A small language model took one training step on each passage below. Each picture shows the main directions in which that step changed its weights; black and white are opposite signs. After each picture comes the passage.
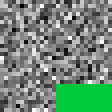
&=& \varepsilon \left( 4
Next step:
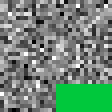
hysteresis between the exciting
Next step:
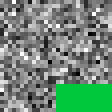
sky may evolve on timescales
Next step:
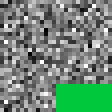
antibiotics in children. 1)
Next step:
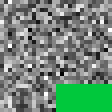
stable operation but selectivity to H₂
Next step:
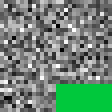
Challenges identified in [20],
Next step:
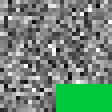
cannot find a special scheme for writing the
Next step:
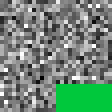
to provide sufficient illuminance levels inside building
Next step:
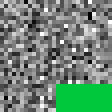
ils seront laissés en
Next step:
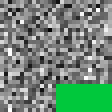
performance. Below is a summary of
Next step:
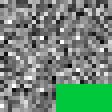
43g and mixing was carried out at
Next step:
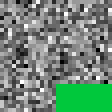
satisfying the additional rules to those of an
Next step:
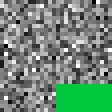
uses the weaker {\it extremity
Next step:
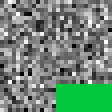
weights $\varphi$ having analytic singularities and
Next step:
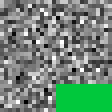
the following approach. First, we defined a
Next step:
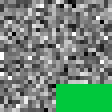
as in the air-traffic industry,
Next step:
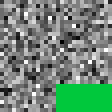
highlights that each scanner implements its
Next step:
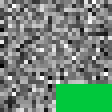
is a difference between the exact ${\cal
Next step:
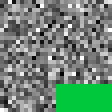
the innermost parsec of our
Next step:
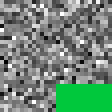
every simple $\CR_X$-module and
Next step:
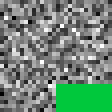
through the magnetosheath and around
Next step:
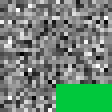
input as low as possible, reducing power
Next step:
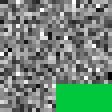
checks are then processed and their
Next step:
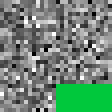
this case $t_2$ meets
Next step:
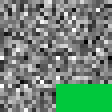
the cut-off frequency, and
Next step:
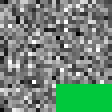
of these articles contained information on
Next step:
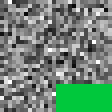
object of interest. For example, several
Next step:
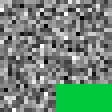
DHAKA, V.
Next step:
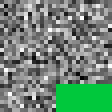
Corruption”, the formation of
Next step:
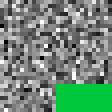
by the pump wave, and the state
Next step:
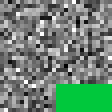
\log n \rfloor + 1)}
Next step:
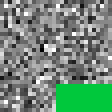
the case where the objective function follows basic classes
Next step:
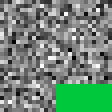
this project. If applicable, what strategies
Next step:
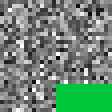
how long the procedure takes and how effective
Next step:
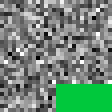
environmental values, we can tailor
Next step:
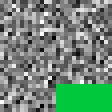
arising from the overlap of resonant
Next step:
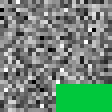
the lowest order approximation leads to $|{\cal
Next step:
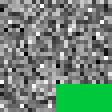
Assumption $(f_3)$ is the classical
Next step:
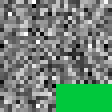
finer scales. This is the role
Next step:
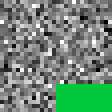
absorption and digestion, many problems
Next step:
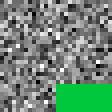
16 and mobility movement speeds are 4
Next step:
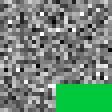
practices of teachers are shaped by what they
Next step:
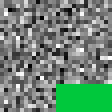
local well-posedness result of
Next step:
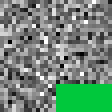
for their antibacterial and
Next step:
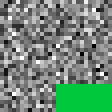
in which equations formally analogous to the
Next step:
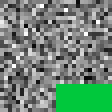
by distributing blocks across additional leaf nodes.
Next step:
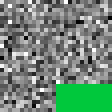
rapidly changing signals of interest arise as different individuals
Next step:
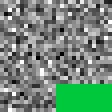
Reviewed by Approved by
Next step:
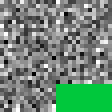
biased toward PMM, as we
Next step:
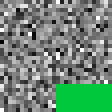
\begin{equation} h (x)
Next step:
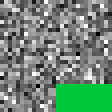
possible, even though $K$ may still
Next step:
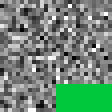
of spectroscopic redshifts (zspec vs
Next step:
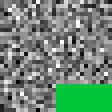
of the CO mass by about the same
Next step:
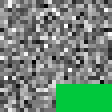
a geometrical one (Markov complexity
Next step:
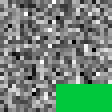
still show differences of order 50\% at
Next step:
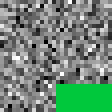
In \cite{Ja}
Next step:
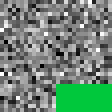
the parameters that will be applicable? What
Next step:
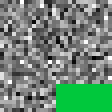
on-bond anisotropy.}
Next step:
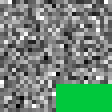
eligible to exhaustively evaluate
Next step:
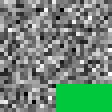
and issues. The most challenging issue is
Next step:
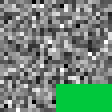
Clearly, the species $F$ must
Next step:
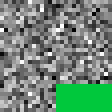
film was aligned with a
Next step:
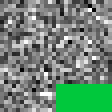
adjusted solvents could solve this
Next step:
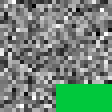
disabilities in children's music and
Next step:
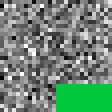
properties of ferromagnetic materials. The
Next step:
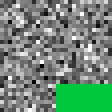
application. For instance, it has been suggested
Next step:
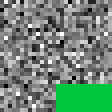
are considering an amplitude with adjoint external fields,
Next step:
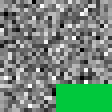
transform of the function $y\mapsto
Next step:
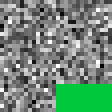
This would imply that the coupling between
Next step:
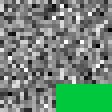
M NaOH solutions. It is
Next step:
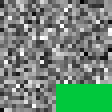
with photoluminescence. This information
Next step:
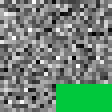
every $m\geq 1$,
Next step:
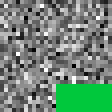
example, for use). Thus, the
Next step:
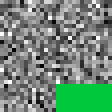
the electrode is visible. (b)
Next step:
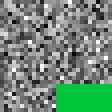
Meanwhile, the segment with income of
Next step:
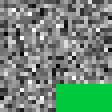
matrix decay as $e^{-t
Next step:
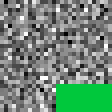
the convergence result of the Jacobi iteration
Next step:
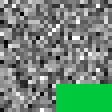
trace cold molecular emission towards this source.
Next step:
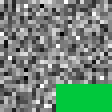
and flow ability of the samples. Another
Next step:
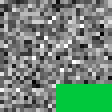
load, displacement and delamination length
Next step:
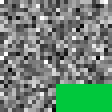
are not familiar with advanced finite
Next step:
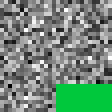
Hermitian processes of $\sum_{j}$
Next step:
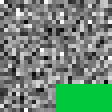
through \begin{equation} E_{\rm
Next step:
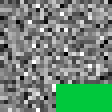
Figure 10: Axial SWI
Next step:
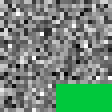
as follows \begin{equation*}
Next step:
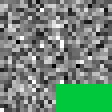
any \( n \)) is zero. In
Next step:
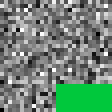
only recently in \cite{CP03},
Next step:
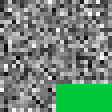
selected from each of the three zones giving
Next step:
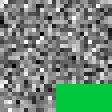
energetic leptons. In the
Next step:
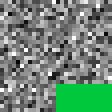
fuelling of a central black hole is
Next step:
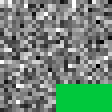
a b x y z 1 a 1 a
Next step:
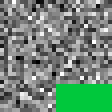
particularly in construction materials and organic
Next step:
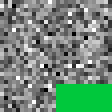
this article is more rigorous. It
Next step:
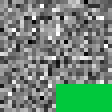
\underset{\epsilon Y \in
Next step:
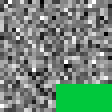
ploting in Latex(vector graphics)
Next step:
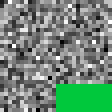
interconnected areas that are proportional to the difference
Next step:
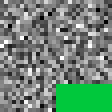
genome, the K value was used to
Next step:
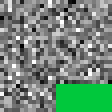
staying outside. There exist geodesics that
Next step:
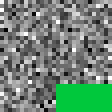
completed the construction of a neutrino telescope off
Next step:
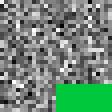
noise covariance $KK^*$. As
